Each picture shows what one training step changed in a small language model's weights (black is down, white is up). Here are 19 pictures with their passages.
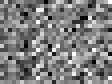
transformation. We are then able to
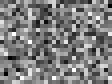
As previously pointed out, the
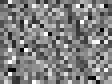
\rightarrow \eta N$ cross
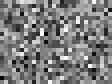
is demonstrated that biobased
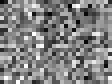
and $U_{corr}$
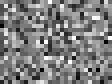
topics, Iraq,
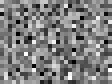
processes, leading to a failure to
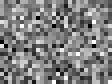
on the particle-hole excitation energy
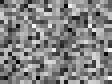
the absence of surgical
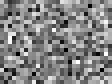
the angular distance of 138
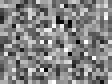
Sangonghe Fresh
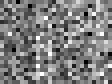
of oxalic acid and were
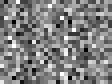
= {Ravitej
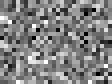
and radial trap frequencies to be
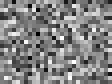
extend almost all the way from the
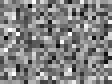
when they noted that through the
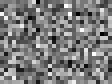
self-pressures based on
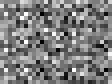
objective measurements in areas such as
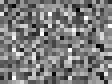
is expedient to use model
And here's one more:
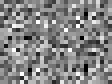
in the framework of creating a
